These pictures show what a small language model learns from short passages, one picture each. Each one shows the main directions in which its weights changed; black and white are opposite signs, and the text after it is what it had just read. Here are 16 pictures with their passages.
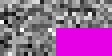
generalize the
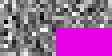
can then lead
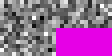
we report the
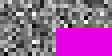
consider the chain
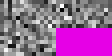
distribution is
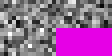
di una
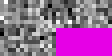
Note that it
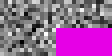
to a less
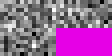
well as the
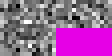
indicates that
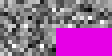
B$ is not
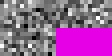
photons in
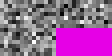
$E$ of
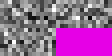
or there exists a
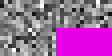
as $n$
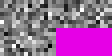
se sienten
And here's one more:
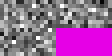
are obtained for
